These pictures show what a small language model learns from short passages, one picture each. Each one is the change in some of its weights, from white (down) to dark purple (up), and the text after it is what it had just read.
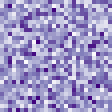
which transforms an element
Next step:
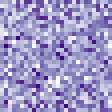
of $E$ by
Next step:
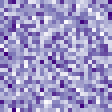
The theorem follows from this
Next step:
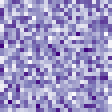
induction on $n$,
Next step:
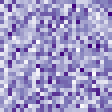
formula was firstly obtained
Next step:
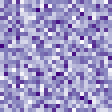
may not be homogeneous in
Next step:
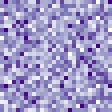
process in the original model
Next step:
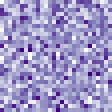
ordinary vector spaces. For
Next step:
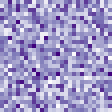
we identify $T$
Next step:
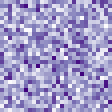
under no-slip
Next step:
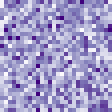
o}$ such that
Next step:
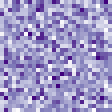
t} \right]
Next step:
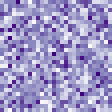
considered in this paper.
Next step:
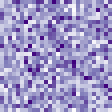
types} and {\it
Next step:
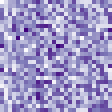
on compact subsets of
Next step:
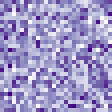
obtained in Theorem 1 can
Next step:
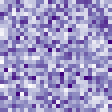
increase or decrease its
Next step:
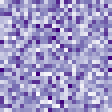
sequences of reductions have
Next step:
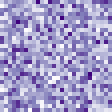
fin de tener
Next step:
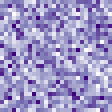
%matrix techniques, see
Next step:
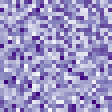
of the statement,
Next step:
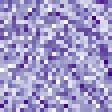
A graph $G$
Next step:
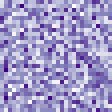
an approximation for the boundary
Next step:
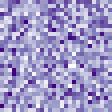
search space can be reduced
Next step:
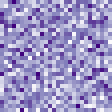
holds, the system
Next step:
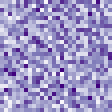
of cocycles to
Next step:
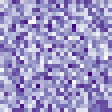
rules shall be used in
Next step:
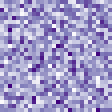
a continuous section of
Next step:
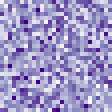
modulo torsion. The difficulty
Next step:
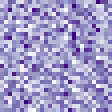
a weak Stein completion
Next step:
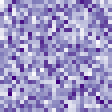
crossings. So again
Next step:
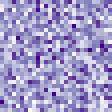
2-connected graphs in
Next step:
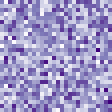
Let $g :
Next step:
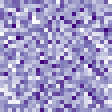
cycle $\Gamma$ of
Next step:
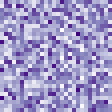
the performance of the standard
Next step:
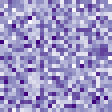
prove their result on the
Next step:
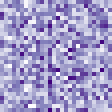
expect the averages
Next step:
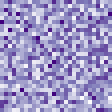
is an algebra automorphism.
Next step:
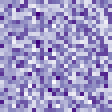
can take in to account
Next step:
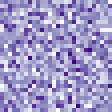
that there exists a graph
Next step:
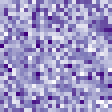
0, while only
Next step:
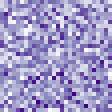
some $c$ and
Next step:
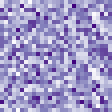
because it is a bounded
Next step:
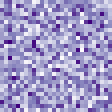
the last section, we
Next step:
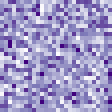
If $N\cap
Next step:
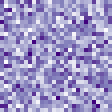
A}) \subset E
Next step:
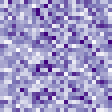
is called a generalized
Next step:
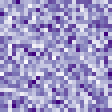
conjugate linear involution $e
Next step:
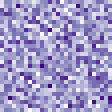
the dot product of
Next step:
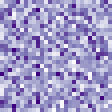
Theorem, one has to
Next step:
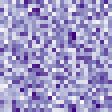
of a free module,
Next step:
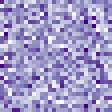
\Delta v+\lambda
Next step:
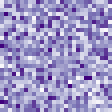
values and their indices may
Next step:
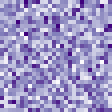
is involutif.
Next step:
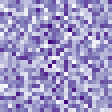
possible solutions is infinite.
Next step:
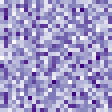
in the ordinary complex
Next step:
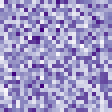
the lowest degree of a
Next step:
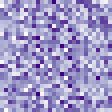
parent face of
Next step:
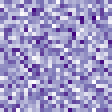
a curve with the property
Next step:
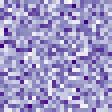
at the domain boundaries.
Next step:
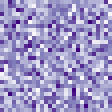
implies the strong interchange
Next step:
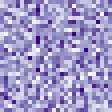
at least one third of
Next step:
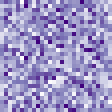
and $C$ is
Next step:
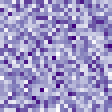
of $\H$ is
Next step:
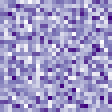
the following incident
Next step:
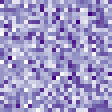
\int \left(
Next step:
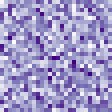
correspond to issuing
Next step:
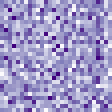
in Aksamit
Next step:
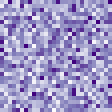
Consider a solution $$
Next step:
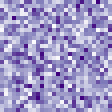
a superlattice of
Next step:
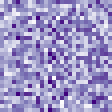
found by solving Problem
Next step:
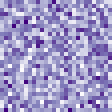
term from the previous line
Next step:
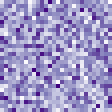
$|x|$ denote the
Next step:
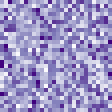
is an isomorphism $\VV
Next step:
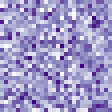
Fund of New
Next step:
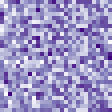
rings with finite injective
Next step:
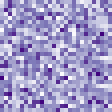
encoding S is
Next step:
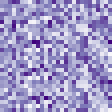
discussion below will describe the
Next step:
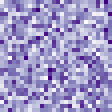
entries (lower half)
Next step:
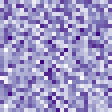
the linear stability theory for
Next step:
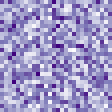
first main result of this
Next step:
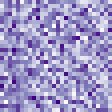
one has had major
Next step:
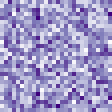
otherwise we would be in
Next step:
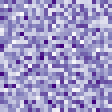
an estimate of the type
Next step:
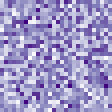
operation decisions of
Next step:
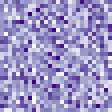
family of complex vectors:
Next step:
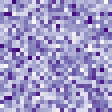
well-posedness, we
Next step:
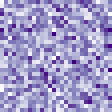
zero. $\Box$
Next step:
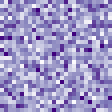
is analogous to Theorem
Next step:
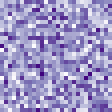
of techniques in randomized
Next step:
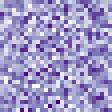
helped improving the
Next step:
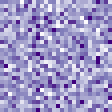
and 4.1 extend
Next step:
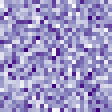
value function. n
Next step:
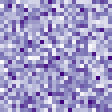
which connects the diagrams
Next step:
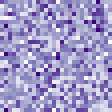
that $2 \le
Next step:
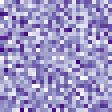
axis preserves the values
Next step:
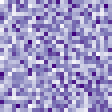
defined by an intersection formula
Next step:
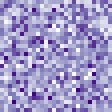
When a signature is
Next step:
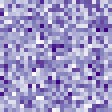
${\widehat D}
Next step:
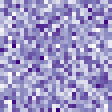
in intermediate points of the
